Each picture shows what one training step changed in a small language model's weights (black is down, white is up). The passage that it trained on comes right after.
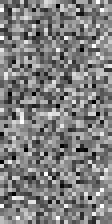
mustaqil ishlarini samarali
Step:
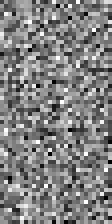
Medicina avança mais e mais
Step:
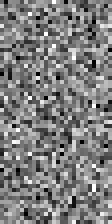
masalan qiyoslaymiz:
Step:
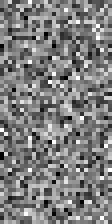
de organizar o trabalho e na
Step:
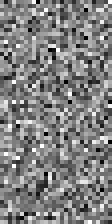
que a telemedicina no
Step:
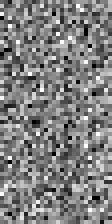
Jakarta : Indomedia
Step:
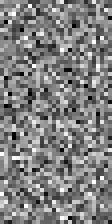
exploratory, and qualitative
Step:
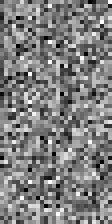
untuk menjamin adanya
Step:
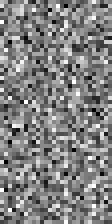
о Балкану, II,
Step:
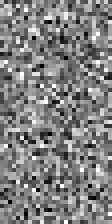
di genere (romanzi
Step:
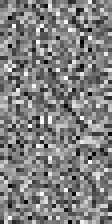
realities and prospects for
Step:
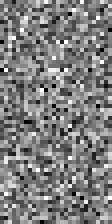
emoção, movimentos e
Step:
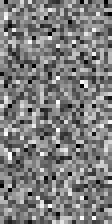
mintaqadir va shuning uchun
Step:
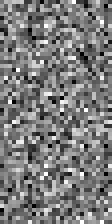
umumiy ovoz berish
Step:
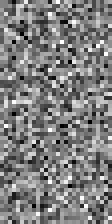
da sociedade da qual cada um
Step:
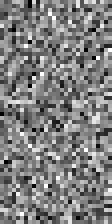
bloglar, onlayn
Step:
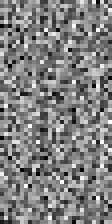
asosan transport vositalari va
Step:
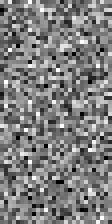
pelo aumento populacional
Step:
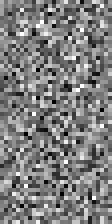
increased by fifty
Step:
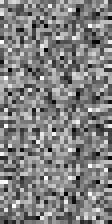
концептуальних засад
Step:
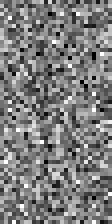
kong may kakaiba sa
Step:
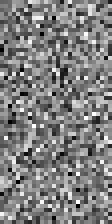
uchun, immunitet javobi
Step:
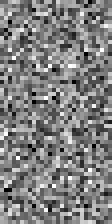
Jumladan, portretidan
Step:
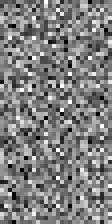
el invertir tiempo y
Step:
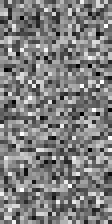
bounded rationality:
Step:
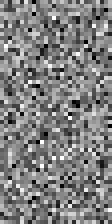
Müller et.al.
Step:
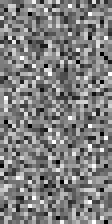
obtener una imagen general de
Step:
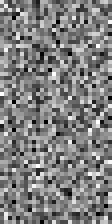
imkonini beradi. Masalan,
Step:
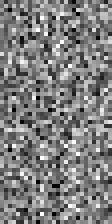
tarjimonni tayyorlash
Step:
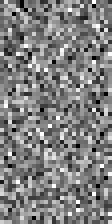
fue moderada a alta. -
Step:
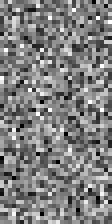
эффективность проведения
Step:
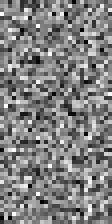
xaritalari bu boradagi
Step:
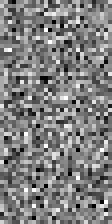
do pesquisador, 2023.
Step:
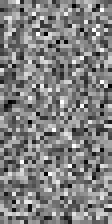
jednostki mają
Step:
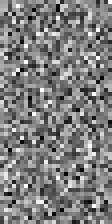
axborot vositalaridan
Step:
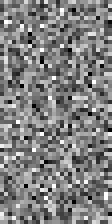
Latina están marcadas por el
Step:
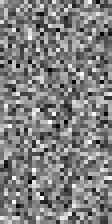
områder, og det
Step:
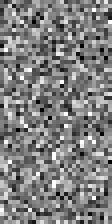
quienes participan en el
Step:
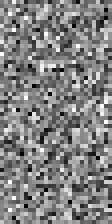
Ko.Y.: Ich
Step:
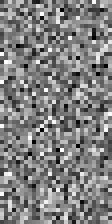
YouTube. За
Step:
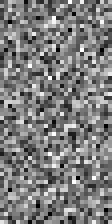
qog'ozlar muomalada
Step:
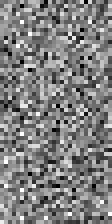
Bateau termékeinek
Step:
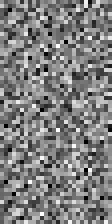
ni krndiradi.
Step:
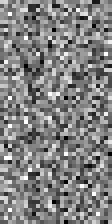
як якісність
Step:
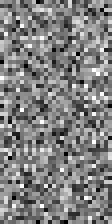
групповой работе
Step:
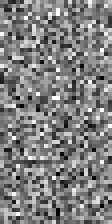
tudtak megmenteni,
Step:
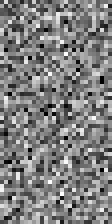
sofrimento físico,
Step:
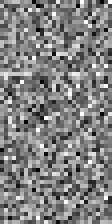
continuo. dic-22
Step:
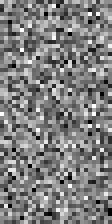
del libero arbitrio.
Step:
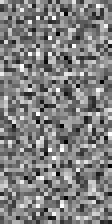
utiliza-se das duas no
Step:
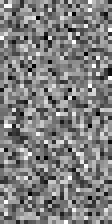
quatro díades cujas
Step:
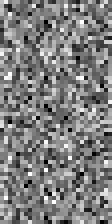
Незадоволена 3 ж
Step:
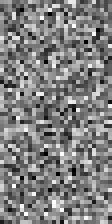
boa ter assistido essa
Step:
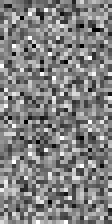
використовувати і у
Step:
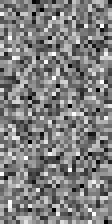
Sotvoldiyev A. I.,
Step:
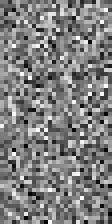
the study are The use of pare
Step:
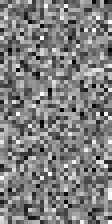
босқичларида амалга
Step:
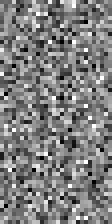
a laser para organização dos
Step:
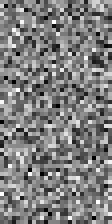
41 L'Oreal Personal
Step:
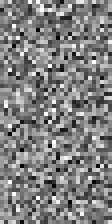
ifoda etadi. Agar ular
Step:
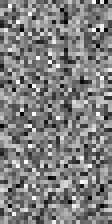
tiene entre 11 y 20 años
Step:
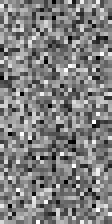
oluşumunda kişinin
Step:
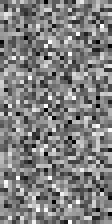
from each other in the
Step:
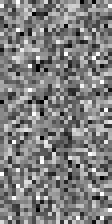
un seul niveau sans
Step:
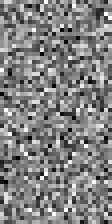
particular los relacionados con el
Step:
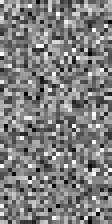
фискал интизомнинг
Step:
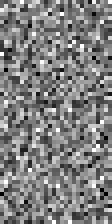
Moliyaviy monitoring va
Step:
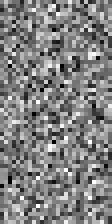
abaixo: $$P_t
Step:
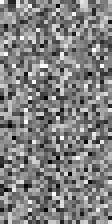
els mons digital i
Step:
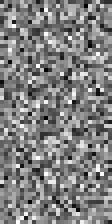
Ortalama Std.
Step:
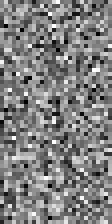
da se ulje konoplje
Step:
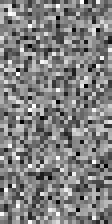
öncelikle bu eski
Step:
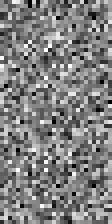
olinadigan fermentlar
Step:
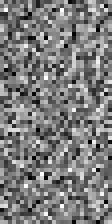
barqarorlik shartlari va
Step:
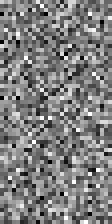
presente estudio propone la
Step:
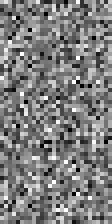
uso ético y legal de la
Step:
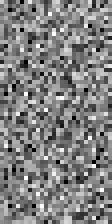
имеющие свою
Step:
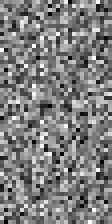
diabetga qarshi,
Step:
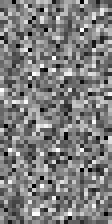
sito meteotrentino.it
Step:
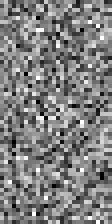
xos bir sifatgina edi,
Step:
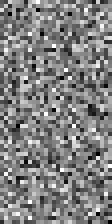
această analiză poate
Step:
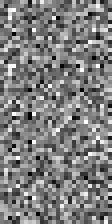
tanlovlardan biriga
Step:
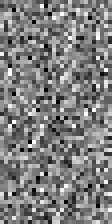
allaqachon kam bo'lgan
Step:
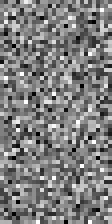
элементов затрат
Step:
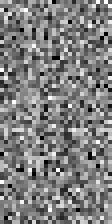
apesar da inexistência de
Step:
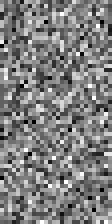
assistência durante o período
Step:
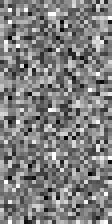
habilidades sociais e de
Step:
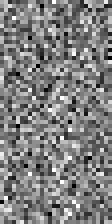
la capa activa del mismo, son
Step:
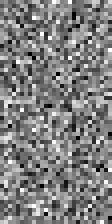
gektar fermer va
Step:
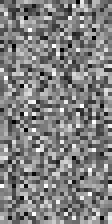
estável, fazendo com que não
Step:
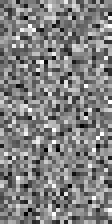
esteja atualmente mais ou menos
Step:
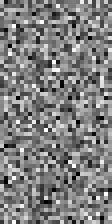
legal security support;
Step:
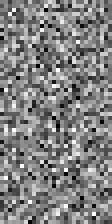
dapat diterapkan secara
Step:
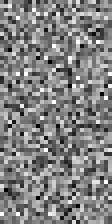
Frenkel [17, p.
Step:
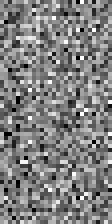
cultural, como la harina de
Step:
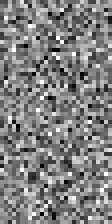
odbornej i laickej
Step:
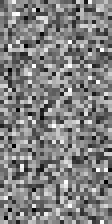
de gozne secreto de la
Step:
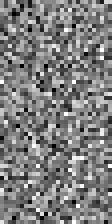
einer Grammatik in
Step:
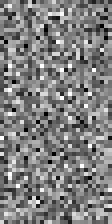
Keynote та iMovie
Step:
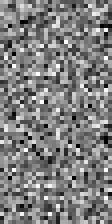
toți actorii implicați în
